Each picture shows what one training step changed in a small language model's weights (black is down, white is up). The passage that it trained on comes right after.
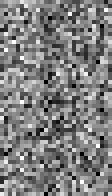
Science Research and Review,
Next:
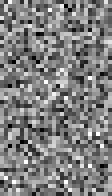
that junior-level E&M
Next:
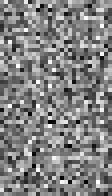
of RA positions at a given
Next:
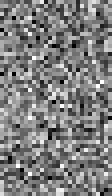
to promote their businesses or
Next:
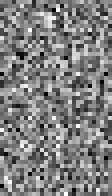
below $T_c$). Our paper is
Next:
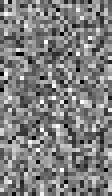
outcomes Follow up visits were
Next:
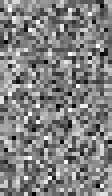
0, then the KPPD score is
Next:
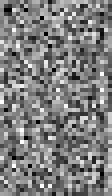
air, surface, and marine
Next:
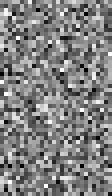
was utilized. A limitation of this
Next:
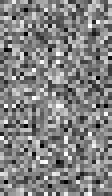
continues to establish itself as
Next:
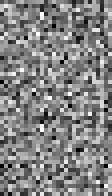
the superconducting side of the
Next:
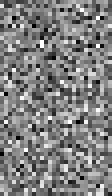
the location has been shaped by government
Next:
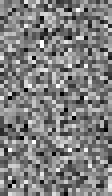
the gradient expansion, we get
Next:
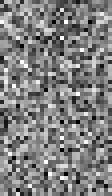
are not limited to mothers but
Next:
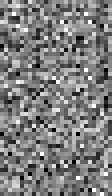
with the Malaysia Board
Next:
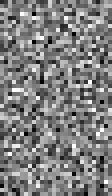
,\sigma '} \exp \left(
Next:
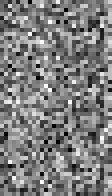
node dies, indicating the total
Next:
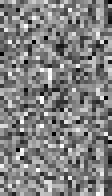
the normalization condition becomes $\sum
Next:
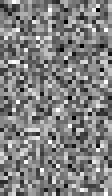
(F/g) | Current
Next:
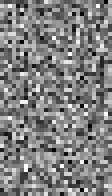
based on analogy with the classical theory
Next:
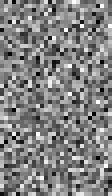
\cite{BTW}, the
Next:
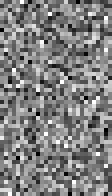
both variables. A negative correlation between
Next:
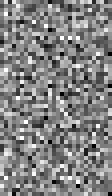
resulting labels is still protected through explicit
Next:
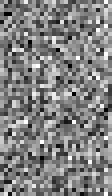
K-12-25 Color-color
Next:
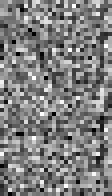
case of fluxonium, although the
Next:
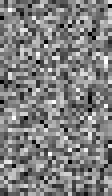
for the noise recordings at
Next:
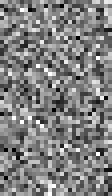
fixed model parameters is a function $\kappa$
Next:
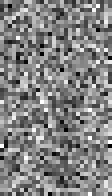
for protecting two-qubit states
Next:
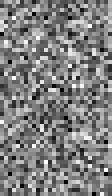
the medial knee compartment while
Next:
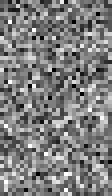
mechanics, the superfluid
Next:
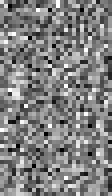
on a daily basis. 4.
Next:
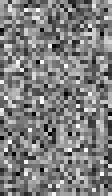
the debate about disability rights
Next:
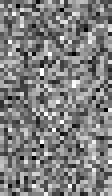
the amplitudes satisfy \be
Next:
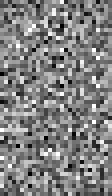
and performance of MSMEs and to
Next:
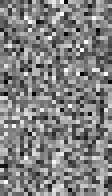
response of graphene in finite magnetic
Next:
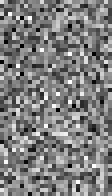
monophyletic clades.
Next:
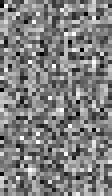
new, more productive ones.
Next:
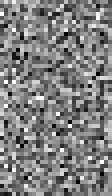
angular velocity, have been extensively
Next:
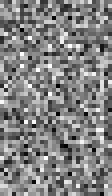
of temperature on delay at different
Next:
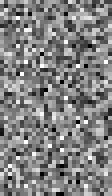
is in line with the findings of on
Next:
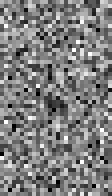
change in European collaboration towards safe
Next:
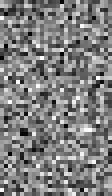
in conjunction with those of
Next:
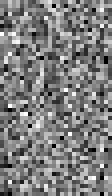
1 shows the mean age of the
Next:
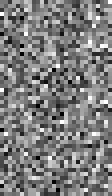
cultural discipline. They
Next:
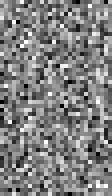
part. This means that we observe
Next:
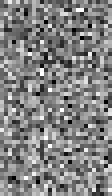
the case of ``large'' couplings
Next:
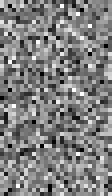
use of poetic-devices
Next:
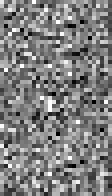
kernel of $L$.
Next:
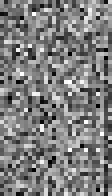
the adaptive-regulatory concept
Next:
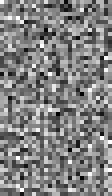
the first and second derivative of
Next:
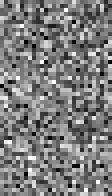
observed interference at the relay is
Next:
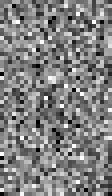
solid thick lines are fits to
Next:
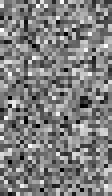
its exact sweep since the cone
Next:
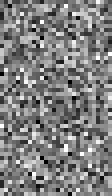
a structured questionnaire covering
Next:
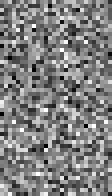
is mostly autism specific
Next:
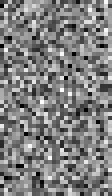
an inductive methodology was utilized to
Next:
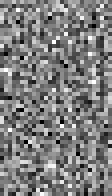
format of RocksDB.
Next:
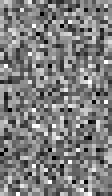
by directions on the work of the
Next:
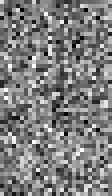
this Section we will prove Theorem
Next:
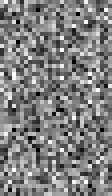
does he use metalanguage to supply
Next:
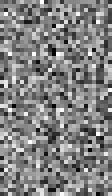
analysis to not only better predict which areas
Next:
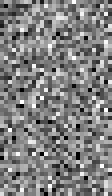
\item The $\pi^0$
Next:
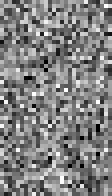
and gonorrhoea.
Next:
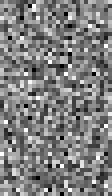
charge components of electrons, known as
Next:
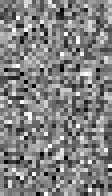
for similar line intensities, since there are
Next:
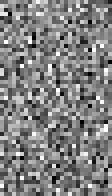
to formulate an exact spherical solution
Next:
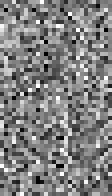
and decay should apply. Some models
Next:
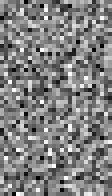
a diffuser which is used as the
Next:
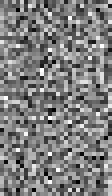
the topological entanglement entropy.
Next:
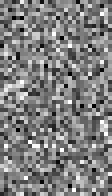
*Dies ist eine
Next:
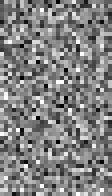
gate sequences that realize
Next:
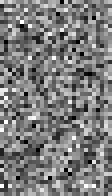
characterized by a universal behavior,
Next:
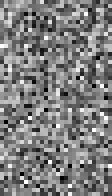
and black histogram describes the signal
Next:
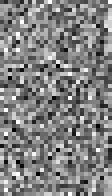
simulator used in TinyOS.
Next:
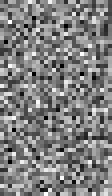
(red): RPA;
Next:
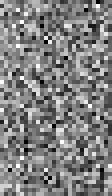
and hence, interfere
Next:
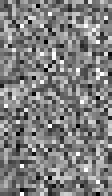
land use on the basis of visibility.
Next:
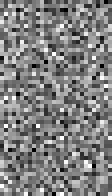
are precisely those operators that commute
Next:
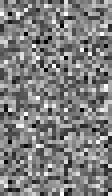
into the same cell (see above). When
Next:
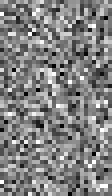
node $a_2$ has at most
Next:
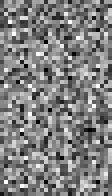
for investigating the impact of the
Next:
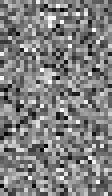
is larger than $1\%$ for
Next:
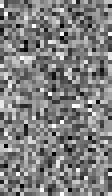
maintain consistency, accessing the shared
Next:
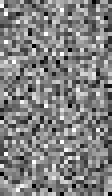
from the filing date of the application
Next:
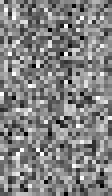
increase in tourniquet time, a
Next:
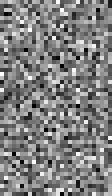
influenced by the chicken
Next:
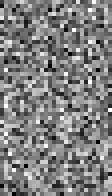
just focus on trying to get a
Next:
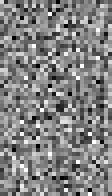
bosonization above we have already calculated
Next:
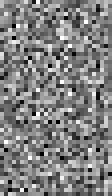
The potential has to vanish in a stress
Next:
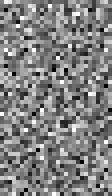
work we suggest that black holes should be
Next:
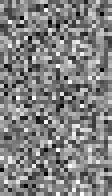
maculatum* on
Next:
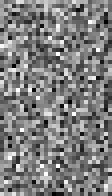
We illustrate that M-EC
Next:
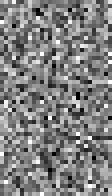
or any general diseases cannot be detected,
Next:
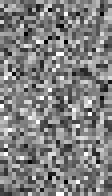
universal values on which the idea
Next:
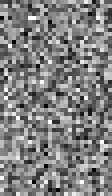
and the flight altitude are
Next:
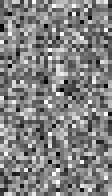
orthogonal to the vector ${\bf
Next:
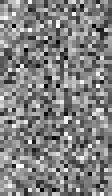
MC, EG, and high strength
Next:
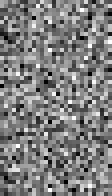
questions on the efferent and
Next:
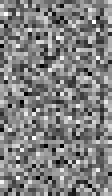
root colonization coefficient ranged
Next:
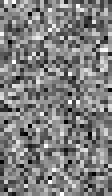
on the edges are decorated by
